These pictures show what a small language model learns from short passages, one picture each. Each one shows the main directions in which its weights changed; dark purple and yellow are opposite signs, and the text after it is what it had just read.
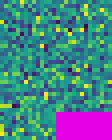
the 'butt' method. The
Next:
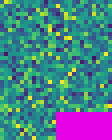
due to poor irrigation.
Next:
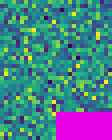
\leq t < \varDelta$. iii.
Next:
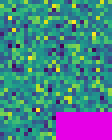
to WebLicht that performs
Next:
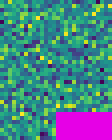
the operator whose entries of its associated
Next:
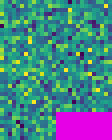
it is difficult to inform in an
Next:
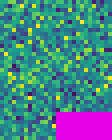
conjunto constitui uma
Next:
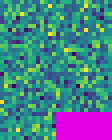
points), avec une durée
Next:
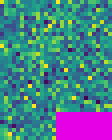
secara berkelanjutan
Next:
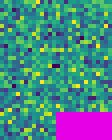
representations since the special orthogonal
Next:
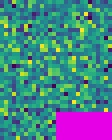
the inverse problems. It is also
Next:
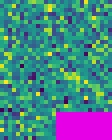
pole to pole: facilitating
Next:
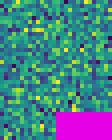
that \begin{equation}\label{2}
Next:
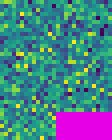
be minimized. As seen from Figure
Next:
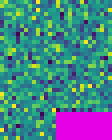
set of all signatures of length
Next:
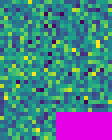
explicit system of fundamental
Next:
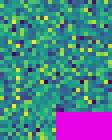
ли он еще с
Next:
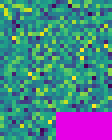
renew the activity of courts,
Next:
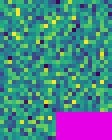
qo'llash va tajriba
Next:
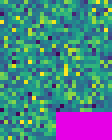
satisfaction, and the perceived
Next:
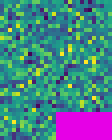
OF SEMAGLUTIDE
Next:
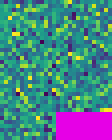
protocolos generalizados para el
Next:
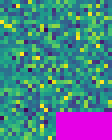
model for different parameters which show the
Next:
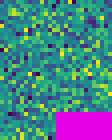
there are fewer fish available
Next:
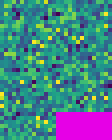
It is worth to note that
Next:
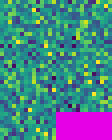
havaskorlik ijodiy
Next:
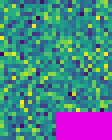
et tout point ferm\'e
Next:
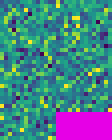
$V_6$ either. So,
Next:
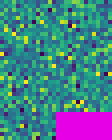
é insatisfatório, isso tem
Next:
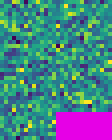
it can decompose and be able to
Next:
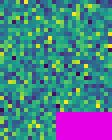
utilização, exploração e
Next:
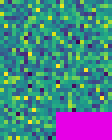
to water quality and lead content of
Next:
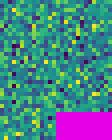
Cedi (GHC) MD
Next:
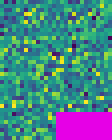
которого растение
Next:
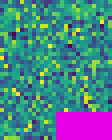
metalloproteinazalari va
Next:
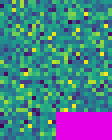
$\bullet$ This leads to the
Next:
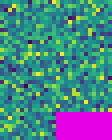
tudo quanto escrevo, a
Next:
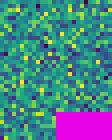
on the topic by creating new
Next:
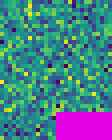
Côte d'Ivoire is a
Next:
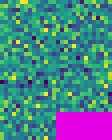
во всех озерах
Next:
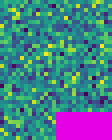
& Licensing Coordinator:
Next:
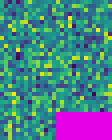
be noted that surveyed transect on
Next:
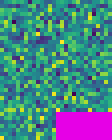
in patients admitted to
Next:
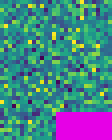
and growth. The delamination
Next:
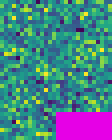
{\it bounded} restricted growth
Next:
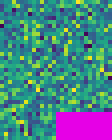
X$ and $y\in Y.$ We
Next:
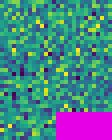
internet of things application,"
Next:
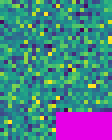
the proof here as well. \bthm
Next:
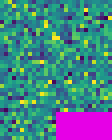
for all positive $\alpha$, there exists a positive
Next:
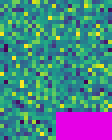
in NBG and the prospects of
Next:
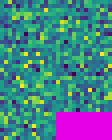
to a gap from the right and to a
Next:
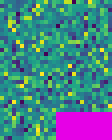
bevosita murojaat
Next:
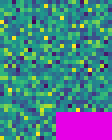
of both parties and the consequences of
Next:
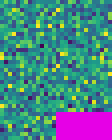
aki a valóság
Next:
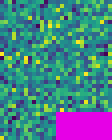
systems and discretizations must be
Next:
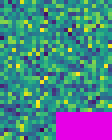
1. The cervix can be
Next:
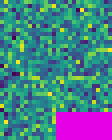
a co-$H$-map. Then
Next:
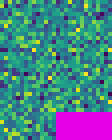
$\mathcal{P}_z$ (dark
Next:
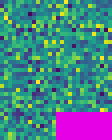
lines of thought that
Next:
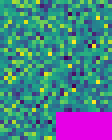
da reforma tributária se
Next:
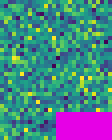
молодёжи; -
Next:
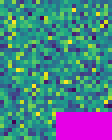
consider permuting x_i values,
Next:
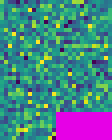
ração exata servida aos
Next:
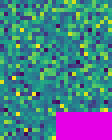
4. Всемирный
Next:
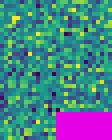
OF INTEREST All
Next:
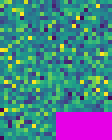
while stability was affected, the
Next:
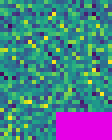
de familii de albine prin
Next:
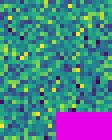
the humanities, it is still
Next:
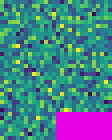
: AES Algorithm AES operates in
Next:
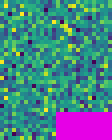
КИРИШ. XXI
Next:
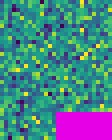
of orthogonal polynomials.
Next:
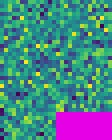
4 | Medline search string.
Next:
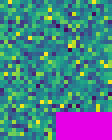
\right )\, \quad \text{for
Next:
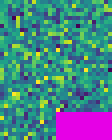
Rio de Janeiro,
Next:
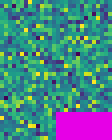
and then to apply a recent result of the
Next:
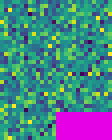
and $\widehat{C}_B(\tau) =
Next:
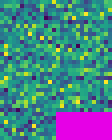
$\leq^*$ by a sequence in the
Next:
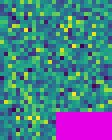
AND APPLIED
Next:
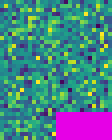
elaborare a cadrului
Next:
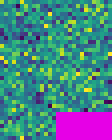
the slave stage, which acts as
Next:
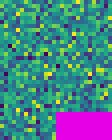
ensure that measures satisfying
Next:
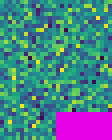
on small vessels for which the
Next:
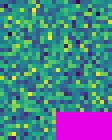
K., Kunisch, J., &
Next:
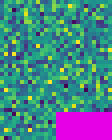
include mass and velocity of
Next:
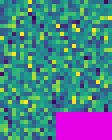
briefly describe them. As
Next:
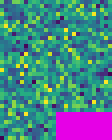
order to enhance their products quality.
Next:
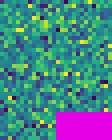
revealed that poor sanitation
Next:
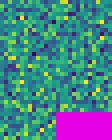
genre-based perspective in second
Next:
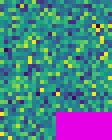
ilmiy izlanishlarga
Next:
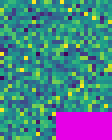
assess aircraft sequence information because
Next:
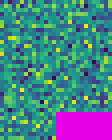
inson huquqlariga oid
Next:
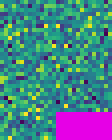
Germany. The budgets
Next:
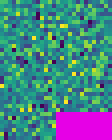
of radially symmetric positive solution
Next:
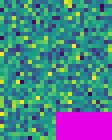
observed. The findings are of significant
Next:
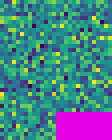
totale de l'administration.
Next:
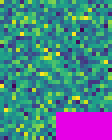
sección (cm) d es el
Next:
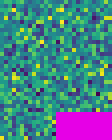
G\colon \Rep A\to
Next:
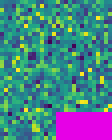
group, although high-density
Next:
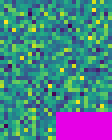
Congestion 1. Introduction
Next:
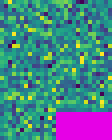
carácter flexible en las
